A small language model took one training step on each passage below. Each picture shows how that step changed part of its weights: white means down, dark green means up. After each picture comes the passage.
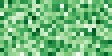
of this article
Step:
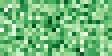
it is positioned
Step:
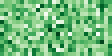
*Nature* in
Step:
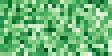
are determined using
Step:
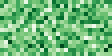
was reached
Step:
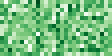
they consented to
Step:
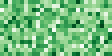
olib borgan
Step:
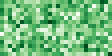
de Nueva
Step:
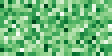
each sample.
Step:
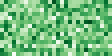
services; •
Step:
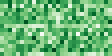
were used in the
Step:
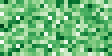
visual inspection
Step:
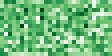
con dataciones del
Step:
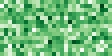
на мед.
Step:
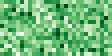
be concluded
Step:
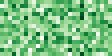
cuerda atada
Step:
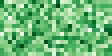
theorem, using
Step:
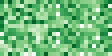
it provides some
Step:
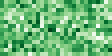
by agency theory
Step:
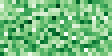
the process of hand
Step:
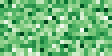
EU concept of
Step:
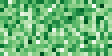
nothing and all
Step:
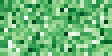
management, an operator
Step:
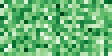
% by variants and
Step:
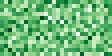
suitable for the
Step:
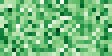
по трём
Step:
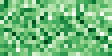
and Efficacy
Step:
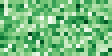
style in
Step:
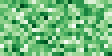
la Unión
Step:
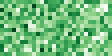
ham yarmi
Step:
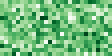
of fishing
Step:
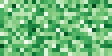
conditions from
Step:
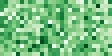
1. A plot
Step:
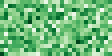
the translation is
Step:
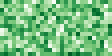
que todavía
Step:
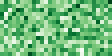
luang pasti
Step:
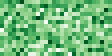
One hundred
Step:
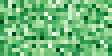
de LPP.
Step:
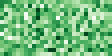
difficulties and
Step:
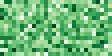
complexity and
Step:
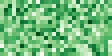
min when compared to
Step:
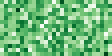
va Birlashgan
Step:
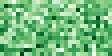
de feedback
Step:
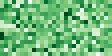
spontana i
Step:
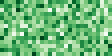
hidrata -
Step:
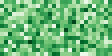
respondents, the
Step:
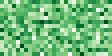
cuantificar su
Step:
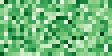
the international technology
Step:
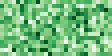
ein Ki
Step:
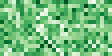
data shown is
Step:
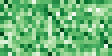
and comparison of
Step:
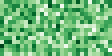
the two variables
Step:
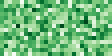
als het
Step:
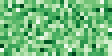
di Semarang
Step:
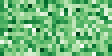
the Image of
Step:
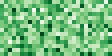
humaines et
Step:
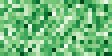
habis dan
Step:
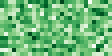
authorized and has
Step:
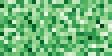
Floor –
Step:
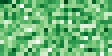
applications, the use
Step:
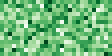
a computer,
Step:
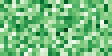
and high ratings
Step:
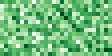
his "special
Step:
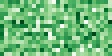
of Community
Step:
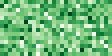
shows the result of
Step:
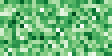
AND R.
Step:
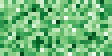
New York,
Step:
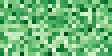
followed by Run
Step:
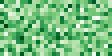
cultivo de
